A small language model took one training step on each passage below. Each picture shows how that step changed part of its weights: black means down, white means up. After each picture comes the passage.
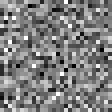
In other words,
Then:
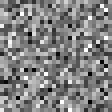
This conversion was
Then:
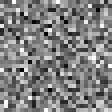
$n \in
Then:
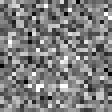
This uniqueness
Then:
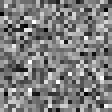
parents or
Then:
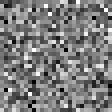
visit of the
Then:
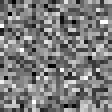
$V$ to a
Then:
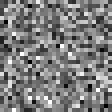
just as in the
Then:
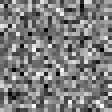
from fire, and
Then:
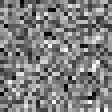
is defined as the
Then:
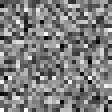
the potential
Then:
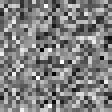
then we may choose
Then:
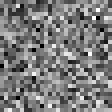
with the convention
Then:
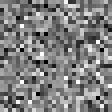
exists $\tau\in
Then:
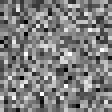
on (Table
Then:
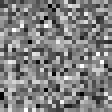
we could use the
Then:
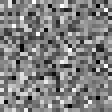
until we find a
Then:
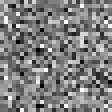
operations with cellular
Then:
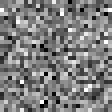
and degraded
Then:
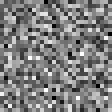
well as their support for
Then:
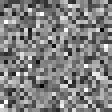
percentage of
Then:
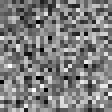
to the collection
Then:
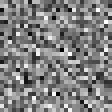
the Semantic
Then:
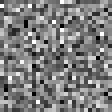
nombre de
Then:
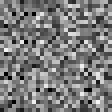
was performed using
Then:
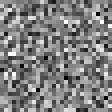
right hand side of
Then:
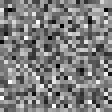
mimic native
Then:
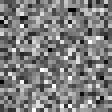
included liver and
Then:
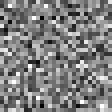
History of the
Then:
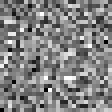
minimal sample
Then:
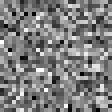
was taken which was
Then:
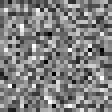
this problem can be
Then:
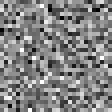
$3$, the group
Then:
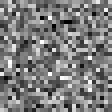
main tool used by
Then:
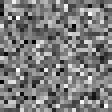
was fluent and
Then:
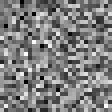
has the most compact
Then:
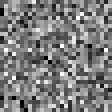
after urgent
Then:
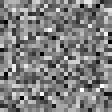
\qquad for \qquad
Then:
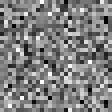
the perfect
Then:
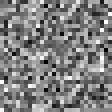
We can now deal
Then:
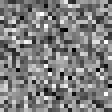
consensus exists on
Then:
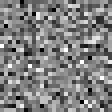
is the network of
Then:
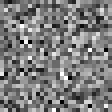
y\otimes \bar
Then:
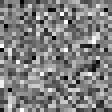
is uniformly
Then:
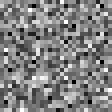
equal supply of
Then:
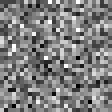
which is less than
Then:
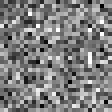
of the measures which
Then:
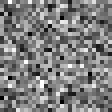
correlate well with
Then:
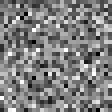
of degree $12$)
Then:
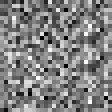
or any similar mental
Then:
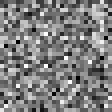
We refer the
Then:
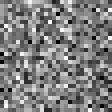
the attractor
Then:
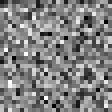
As for upper
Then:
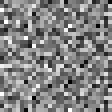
As this course
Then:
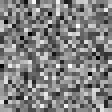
more frequently
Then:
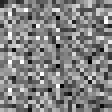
In the following text
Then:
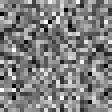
rapid development
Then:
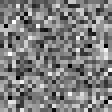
of failure,
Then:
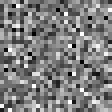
powerful than the
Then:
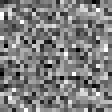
Act No.
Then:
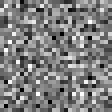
of damaging
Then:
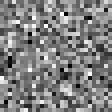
This turns out
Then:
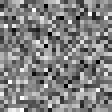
for all }\
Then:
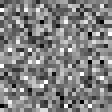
the subjects are
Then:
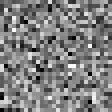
that strain
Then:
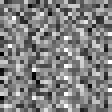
some highlight
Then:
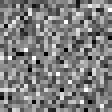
of those being
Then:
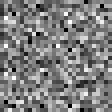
characteristic where the
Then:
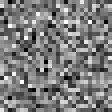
a need to connect
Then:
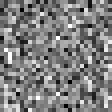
very important for each and
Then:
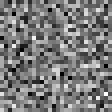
concludes with a
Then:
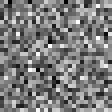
once. To prove
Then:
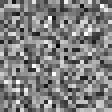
and formals are some
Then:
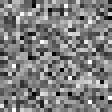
been faced for
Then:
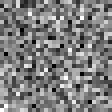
is a growing
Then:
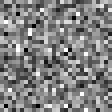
tel que
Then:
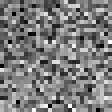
used to prepare
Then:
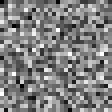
SD model and is
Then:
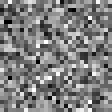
state which has
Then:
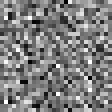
the other hand,
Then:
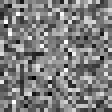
origin and
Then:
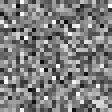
mechanism at
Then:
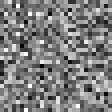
exactly on a
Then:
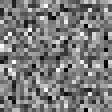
Above 2
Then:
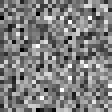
designed to
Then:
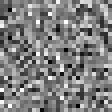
on chains and
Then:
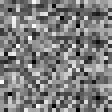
picture of the
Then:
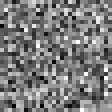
lies to the right
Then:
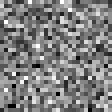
transition function
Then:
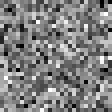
as a strategic
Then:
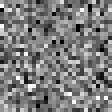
the schematic
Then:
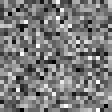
days, representing
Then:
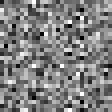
\par Thus,
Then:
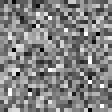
in the proof of
